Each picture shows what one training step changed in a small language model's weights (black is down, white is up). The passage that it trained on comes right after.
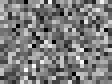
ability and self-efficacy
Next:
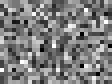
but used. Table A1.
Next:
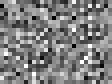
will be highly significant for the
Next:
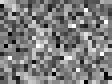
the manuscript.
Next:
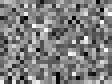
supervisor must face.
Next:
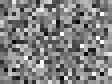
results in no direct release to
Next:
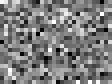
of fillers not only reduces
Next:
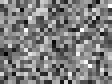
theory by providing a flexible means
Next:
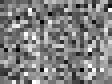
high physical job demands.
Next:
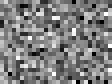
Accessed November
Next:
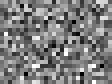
events that are labelled as
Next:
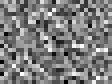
France's mountain
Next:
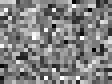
C-types (28
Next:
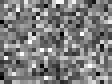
of course be done in a way
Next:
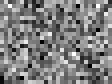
breathing, allergic
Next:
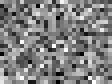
he, Ma - wo
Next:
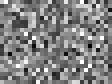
and give protection to his family,
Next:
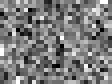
questions: RQ 1.
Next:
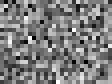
Yield % Mol.
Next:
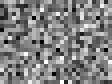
first report of *Cogia
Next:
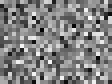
positioning them socially and
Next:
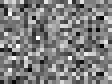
best accuracy of our models also
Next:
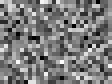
as the ratio of the total calculated
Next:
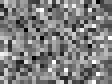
were applied for development of the
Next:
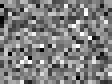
then they go to the school.
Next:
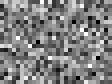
was included in the model to account
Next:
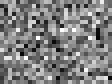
responsible to gather possible options
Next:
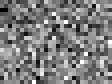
Wednesday at 10
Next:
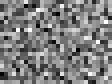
[14]. Using random
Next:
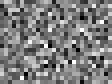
prime, we must show that
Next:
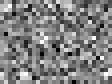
the material warms up even
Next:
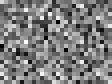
farmers are not aware of the
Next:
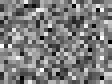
[4]. Different
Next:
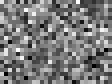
The SENSEI
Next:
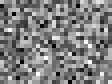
coordinates and ecological
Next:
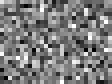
Not required. Consent for
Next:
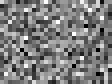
business has great demand this is the
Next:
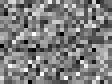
differences among speakers of the same
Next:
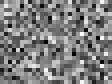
list of register drivers
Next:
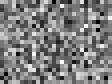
test and the significance. Table 5
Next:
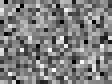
well as tourist-host
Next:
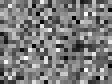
vocabulary, a
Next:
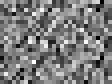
sample, however, shows much
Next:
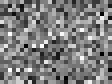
common ailments, such as
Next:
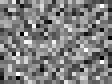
GTCreator) allow
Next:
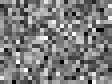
goal of the study has been
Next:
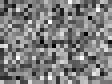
complete maturation of films before
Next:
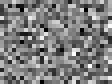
metrics: Number of external
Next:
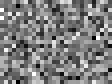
interdependence on collaboration and
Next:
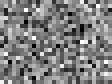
rates of AB going to sites
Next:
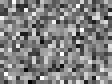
error function, at higher end of
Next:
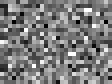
been evoked. Another
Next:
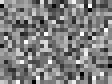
is statistically significant, suggesting that
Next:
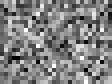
fracture toughness with
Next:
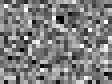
triple bottom line'
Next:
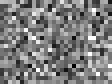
an important chronic disease that
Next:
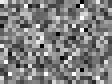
- V_f \right)
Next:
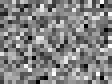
comparative analysis for phase I
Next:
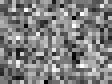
bank data, wider economic and
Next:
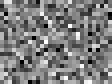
inception.* Keywords:
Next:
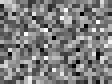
the list of higher education institutions
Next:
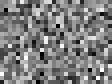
irreversible physical harm
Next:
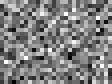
with ecosystem services in this way can
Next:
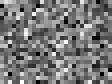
can also be illustrated by the
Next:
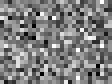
teaching method that uses more than one
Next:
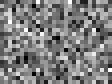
accordance to the journal
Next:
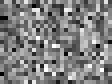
bright-field ;
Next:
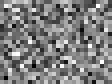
thresholds. Once an
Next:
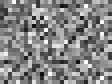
observed wind speeds for some
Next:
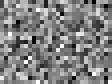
in India could be influenced by
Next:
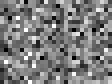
documentation in the designated
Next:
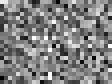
of conducting interviews in open
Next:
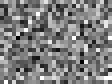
main goal of this model is to
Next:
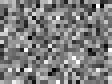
exercises, annual
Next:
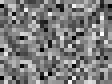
what is and what is not an
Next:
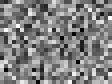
Moore. *Interval
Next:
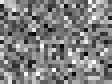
the forecast. The
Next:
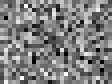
(w/w) each of
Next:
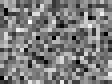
histopathological report of all
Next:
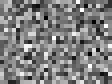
2 – Leading edge
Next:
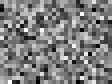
(with Alberta
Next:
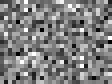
and the low positive percentage was
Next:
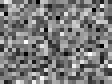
in our case, are provided by
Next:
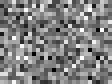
negative impact on people's quality of
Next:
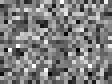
infrastructure, roads infrastructure has
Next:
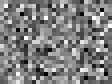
Address, City,
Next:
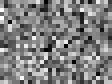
It shows that ratings for
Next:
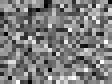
linear, FIG. 1.
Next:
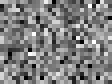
systemic diseases such as
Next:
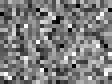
chambers a few days before
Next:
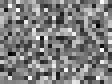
professional activity, manifested
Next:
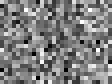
where the plates vibrate
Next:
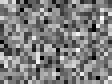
Read the original data within the
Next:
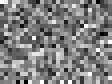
of the structure and functions of the
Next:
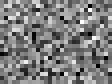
[5]. Respiratory
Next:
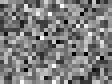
children is the first priority on
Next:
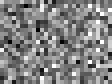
Nynke van der
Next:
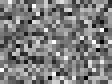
Jigawa State,
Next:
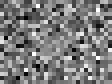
on healthcare appeared as
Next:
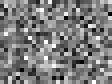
were tested under solid retention time
